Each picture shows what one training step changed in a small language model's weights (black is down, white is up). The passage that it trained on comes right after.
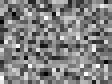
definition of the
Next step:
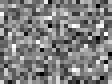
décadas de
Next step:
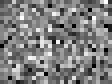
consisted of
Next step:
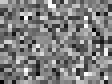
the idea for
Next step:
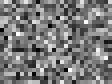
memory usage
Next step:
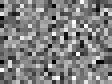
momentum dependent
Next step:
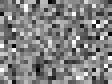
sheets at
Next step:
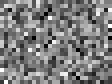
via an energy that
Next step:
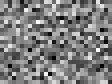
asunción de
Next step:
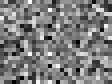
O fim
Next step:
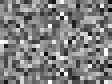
working with
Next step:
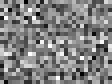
field obtained satisfies
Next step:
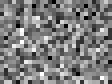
forma de um
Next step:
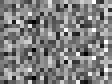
bir biriga
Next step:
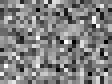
on Intel
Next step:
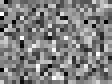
for this kind
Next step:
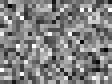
Paintings and
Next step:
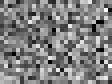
By considering
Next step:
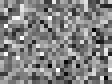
the originally
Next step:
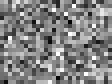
when the detector
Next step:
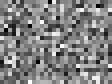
guião do
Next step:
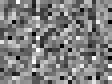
control in an
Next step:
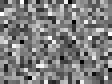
theory perspective
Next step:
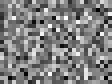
motivados e
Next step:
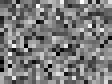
Up, como
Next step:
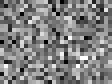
contrast, the
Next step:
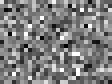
opens up
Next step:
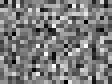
in cui
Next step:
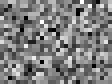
reduction of
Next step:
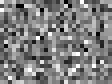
higher value of
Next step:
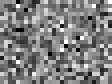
and start from the
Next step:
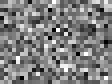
doim ham bir
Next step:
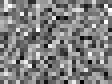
produces an
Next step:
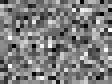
were to be described
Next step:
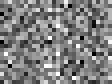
РФ от
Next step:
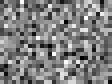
In addition,
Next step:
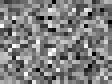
3$ as long
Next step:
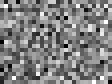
existing information.
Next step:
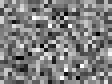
and $(\tilde
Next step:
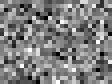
we are not
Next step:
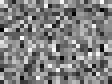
main result of this
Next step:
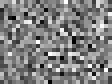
main objective
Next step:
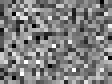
de jeux
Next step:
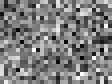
with the field and
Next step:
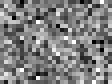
we consider the relation
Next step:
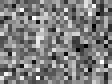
at the rate of
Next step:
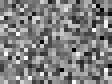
the most important
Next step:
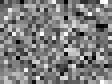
hace unas
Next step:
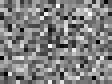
security and
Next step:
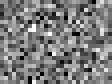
биологик ва
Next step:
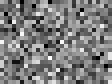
Probability distribution
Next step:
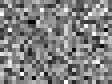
до ПАТ
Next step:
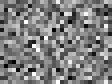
study on the use
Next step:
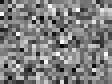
case of model
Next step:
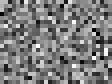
the perspective
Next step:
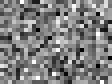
(see details
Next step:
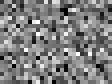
uno de los
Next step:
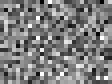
- Montag,
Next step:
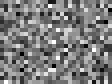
representing the
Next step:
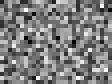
set of lighting
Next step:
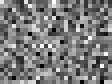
2B** shows
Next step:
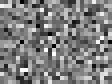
calles o
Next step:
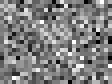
is linear in the
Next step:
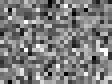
Rio de
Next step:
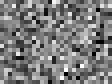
and to study the
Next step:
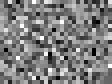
sari esa
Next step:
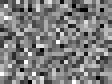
parte dos
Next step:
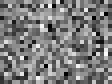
the DM
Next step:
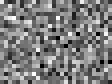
lattice data allows
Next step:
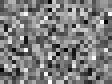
and pump
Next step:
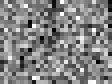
va uchish
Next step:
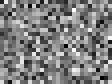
phase de la
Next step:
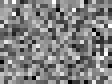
the US
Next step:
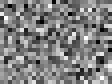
by faint sources
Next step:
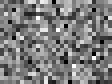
of the respective
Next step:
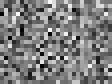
significant conclusions
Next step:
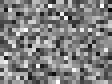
calculated considering the
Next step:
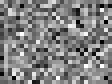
exact solution: one
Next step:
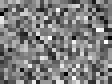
phase change according
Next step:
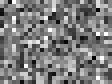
Foram realizadas
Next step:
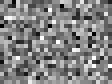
and getting
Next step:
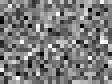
descrever por
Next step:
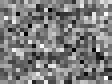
zelve -
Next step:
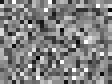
tensões entre
